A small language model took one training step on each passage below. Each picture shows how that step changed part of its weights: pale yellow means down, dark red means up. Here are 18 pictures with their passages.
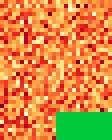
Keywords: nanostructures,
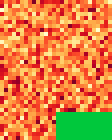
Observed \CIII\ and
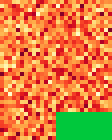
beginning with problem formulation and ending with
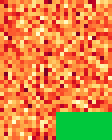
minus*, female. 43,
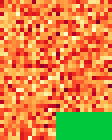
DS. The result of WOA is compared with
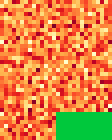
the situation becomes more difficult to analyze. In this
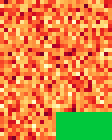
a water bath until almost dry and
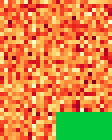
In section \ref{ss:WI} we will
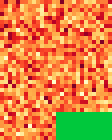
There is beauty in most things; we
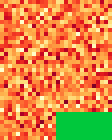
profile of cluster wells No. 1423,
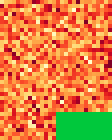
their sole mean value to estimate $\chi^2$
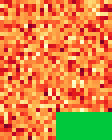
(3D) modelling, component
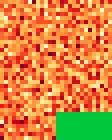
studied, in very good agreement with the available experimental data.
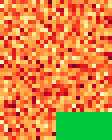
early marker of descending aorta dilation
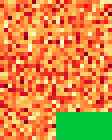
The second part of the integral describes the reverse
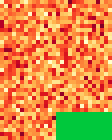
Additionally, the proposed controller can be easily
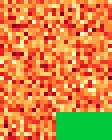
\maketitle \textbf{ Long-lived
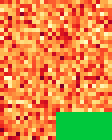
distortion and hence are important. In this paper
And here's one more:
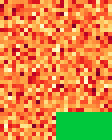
further grounded in Constructivist Theory,
